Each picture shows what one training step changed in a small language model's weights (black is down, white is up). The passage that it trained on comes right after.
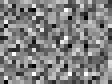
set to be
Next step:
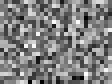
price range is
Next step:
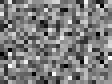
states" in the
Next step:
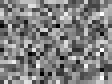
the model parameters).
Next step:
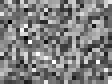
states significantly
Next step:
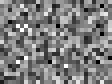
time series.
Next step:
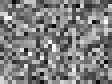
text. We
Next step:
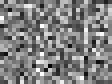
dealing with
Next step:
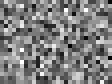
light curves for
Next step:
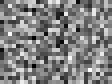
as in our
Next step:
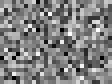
We detect strong
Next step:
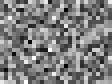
terms appearing in
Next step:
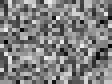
they all have the
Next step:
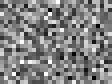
plot from the
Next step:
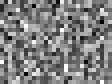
link prediction
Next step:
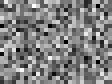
that, for the
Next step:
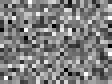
where the highly
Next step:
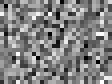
cases, the
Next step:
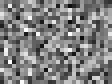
is much
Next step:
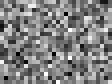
the path.
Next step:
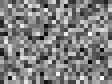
in WSS could
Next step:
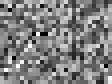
between two internal
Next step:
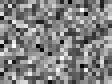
can quantize
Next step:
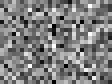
Following the
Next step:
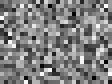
all trees
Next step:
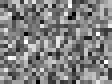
tail of
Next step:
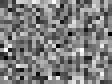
which retains
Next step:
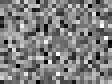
in Ge due
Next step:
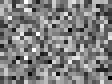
MHz. These
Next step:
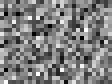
may become
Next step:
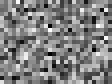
impose a
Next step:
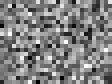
with only 14
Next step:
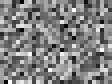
progress in
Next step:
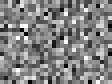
significant pressure
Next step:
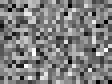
of $a$
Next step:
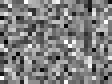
from transits
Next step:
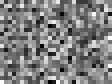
was originally
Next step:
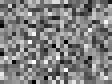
with the first
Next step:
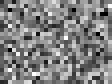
heights could
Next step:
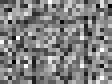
expect the
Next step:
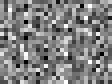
In particular, in
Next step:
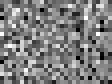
A graph can
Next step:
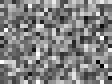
management in
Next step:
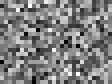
on the analysis of
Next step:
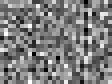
long enough to
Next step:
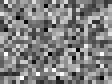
site coupling
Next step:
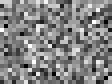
rate of the
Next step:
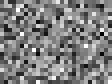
moduli to
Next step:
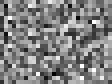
we derive the
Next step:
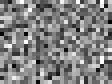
\item The
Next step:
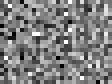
for description
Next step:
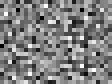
can formally
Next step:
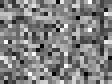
a number of
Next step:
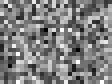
mass below
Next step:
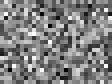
the donor
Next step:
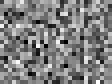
uncertainties due
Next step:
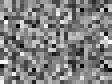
according to
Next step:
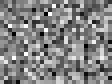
generation of
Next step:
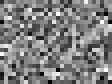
SF order
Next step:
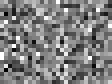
need to be
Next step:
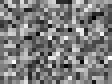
states as does
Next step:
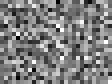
goes back to
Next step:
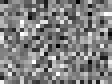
OO \rangle
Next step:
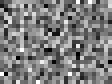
\cdot p)
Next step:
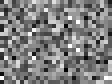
parity, one
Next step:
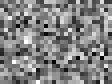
$\omega \sim
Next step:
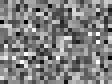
In obtaining this
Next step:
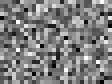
boundary, and
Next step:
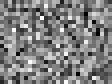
the advent
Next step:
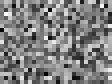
magnetic field \be
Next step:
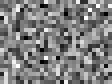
acting on any
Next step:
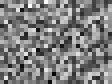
on the energy surface
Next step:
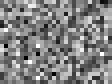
the electric field
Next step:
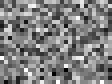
the field of
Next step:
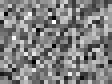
shows the peak
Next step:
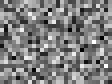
fixed to
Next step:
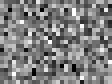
best and the
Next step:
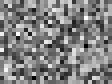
have introduces
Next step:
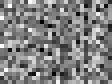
here that the
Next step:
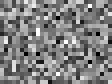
the Kasner
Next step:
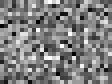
by multiband
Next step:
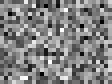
down back.
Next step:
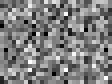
and the internal
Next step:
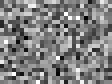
the database
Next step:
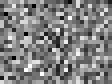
Stout and
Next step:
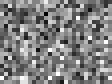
good time
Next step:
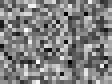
the minimum
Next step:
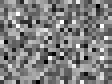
visible and
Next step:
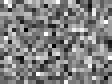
from field stars that
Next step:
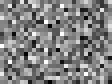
has been shown that
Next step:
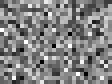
each of the two
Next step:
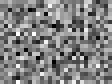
provides a
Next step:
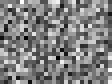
presented by
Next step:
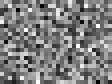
be traced
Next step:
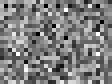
stubs and
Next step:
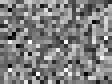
between the point
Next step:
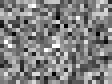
the matter
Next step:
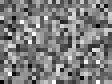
to track
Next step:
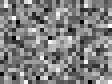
like to
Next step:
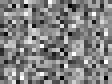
for perfect
